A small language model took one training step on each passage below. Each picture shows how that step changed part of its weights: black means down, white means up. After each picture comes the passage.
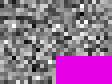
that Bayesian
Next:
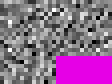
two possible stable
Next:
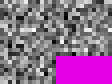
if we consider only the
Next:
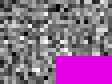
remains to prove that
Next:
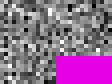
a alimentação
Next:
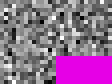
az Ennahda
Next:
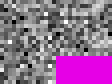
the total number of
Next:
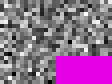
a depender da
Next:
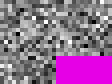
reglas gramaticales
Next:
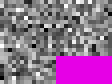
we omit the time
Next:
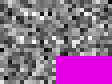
algebras and canonical
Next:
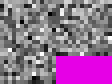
in the organization, the
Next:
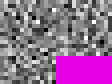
e il cosmo
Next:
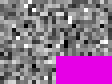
North pole in
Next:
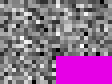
permits subcell
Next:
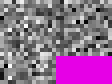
\in M$. By
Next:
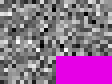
line points signaled
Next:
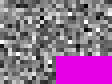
une fois en
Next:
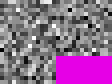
point de convergence
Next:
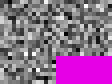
ва «руҳ»
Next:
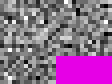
the tiling is
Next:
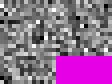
(Lingg &
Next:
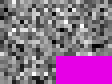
cases, we have
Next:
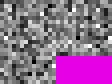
luta pela
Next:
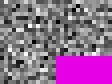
dynamics from
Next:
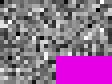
than $d.$
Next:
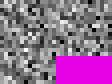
inversions if for
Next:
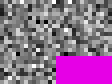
other by replacing
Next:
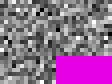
alphabet there are
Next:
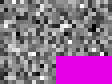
where \begin{align*}
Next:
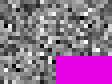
teria gerado no
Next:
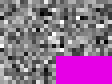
essa condição como
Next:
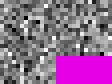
de enunciados,
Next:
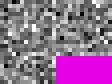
x = \varepsilon_P
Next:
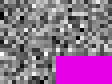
parts, one which is
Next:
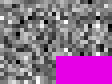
invertible functions on
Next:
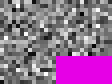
those directions.
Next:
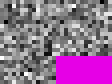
se pasaron por
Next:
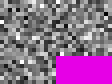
are divided
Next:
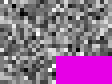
bu usulida
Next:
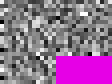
coincide con el
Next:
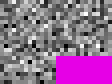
because this is
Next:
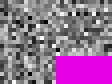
2 se muestra el
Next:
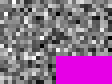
description, see
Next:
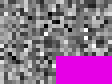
de suporte e
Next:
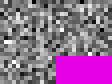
spectral norm
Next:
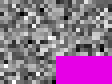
of a shortest
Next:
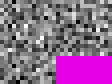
whose $(n +
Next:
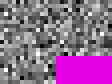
development of
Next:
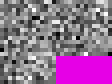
under $\tau$ to the
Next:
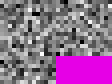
y edición;
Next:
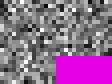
a sequence of points in
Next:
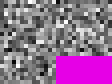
than near the edges
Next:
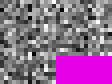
\ by formula (4
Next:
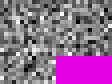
symbol of OI
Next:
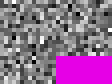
not determined by
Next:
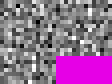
Indeed by
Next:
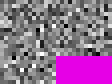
кел, -
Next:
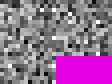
y que se solicite
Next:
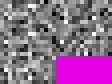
fact that the function
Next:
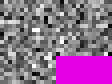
which $w_1$
